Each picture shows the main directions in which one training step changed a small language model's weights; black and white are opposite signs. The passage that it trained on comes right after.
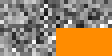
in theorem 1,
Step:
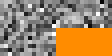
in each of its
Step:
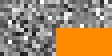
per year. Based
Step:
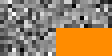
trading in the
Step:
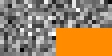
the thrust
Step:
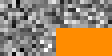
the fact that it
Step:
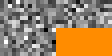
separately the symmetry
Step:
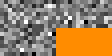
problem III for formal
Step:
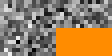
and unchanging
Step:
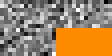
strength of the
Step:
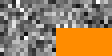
the capabilities of
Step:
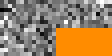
genes and without these
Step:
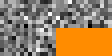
proof; that
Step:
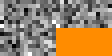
been affected by a
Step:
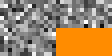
a surface is
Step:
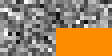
and Student
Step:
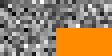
"the best structures
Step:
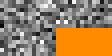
In this case we
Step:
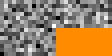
of a regular
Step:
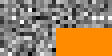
$\lambda +
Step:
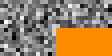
Proof 1}.
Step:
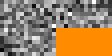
of $X$
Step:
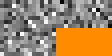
T \cos
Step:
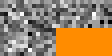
for infinitely many
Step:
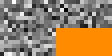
to be effective.
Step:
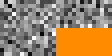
techniques based on domain
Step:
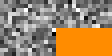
the following sense.
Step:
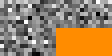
wir die
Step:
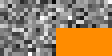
aims to explore categories
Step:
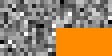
for simplicity of
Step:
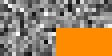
on the concept of
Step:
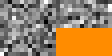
evaluations. Further
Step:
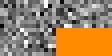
finies de
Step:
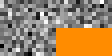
reducing the exposure
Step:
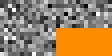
measurement is a
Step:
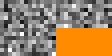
of wastage heat
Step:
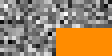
this collection). We
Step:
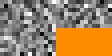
increasing and converges to
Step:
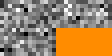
Can successfully play
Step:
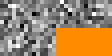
on different size of
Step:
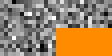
to do was to
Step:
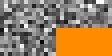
G$ of the
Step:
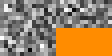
and submatrix
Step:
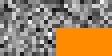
and only if $
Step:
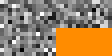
we have \[
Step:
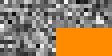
teachers, are also
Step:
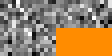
the implication
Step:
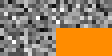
forecasting future
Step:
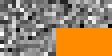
the people of all
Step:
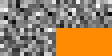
available and the
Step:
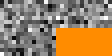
main characters. The
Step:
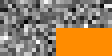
complements and
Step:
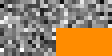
they are likely to
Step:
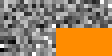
of each variable and
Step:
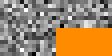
ideal is minimally
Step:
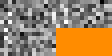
f)$ is again
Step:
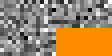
preforms used
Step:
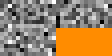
challenges in data collection
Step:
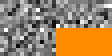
cR =
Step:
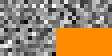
partial sums of
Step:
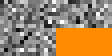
probability to bring
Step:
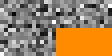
de Papp:**
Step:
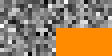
drainage water
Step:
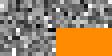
be formulated as the
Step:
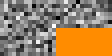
of a generic,
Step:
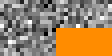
diseases. Also,
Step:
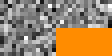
loss has been
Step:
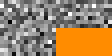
same age, have
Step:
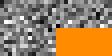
Our theorem states the
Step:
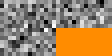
Applicants like
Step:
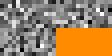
the findings are
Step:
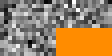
the film
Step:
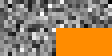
pressure decreases with increase
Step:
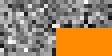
in several imaging
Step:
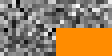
the front
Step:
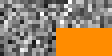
pulse duration,
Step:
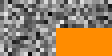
internet. Most
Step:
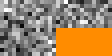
company and should
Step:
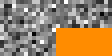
Human resources are
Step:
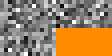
department at
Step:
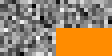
generality, we may
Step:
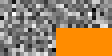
we have that
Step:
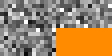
for eight
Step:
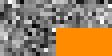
university system.
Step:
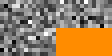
2: The term
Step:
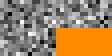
(also called a
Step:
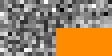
Journal of Students
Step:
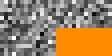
also reported due to
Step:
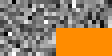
the Picard
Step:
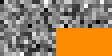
Applied Mathematical
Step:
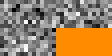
for some }
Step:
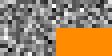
retained and
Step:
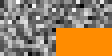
be compactly supported
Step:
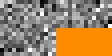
measured in each concentration
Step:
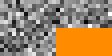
the lobes in
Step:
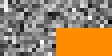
is a knot
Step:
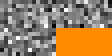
| Poems |
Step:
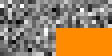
oil which had been
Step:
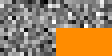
deviation gets lower
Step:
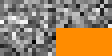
in Definition 1,
